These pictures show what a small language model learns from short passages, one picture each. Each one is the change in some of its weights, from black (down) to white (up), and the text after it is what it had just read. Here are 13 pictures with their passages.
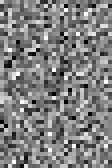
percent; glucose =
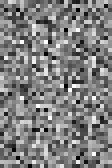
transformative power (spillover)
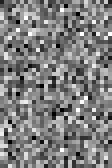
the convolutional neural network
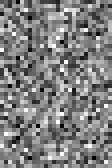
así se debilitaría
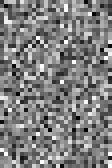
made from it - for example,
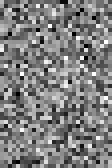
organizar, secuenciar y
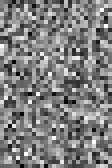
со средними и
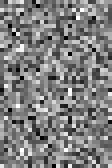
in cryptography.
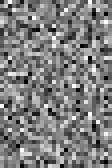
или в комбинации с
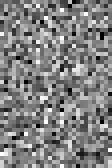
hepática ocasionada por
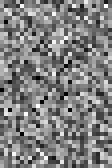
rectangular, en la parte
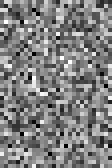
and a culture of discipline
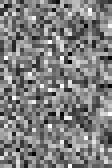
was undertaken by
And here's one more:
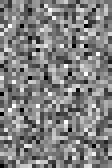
tahlil qilinadi.
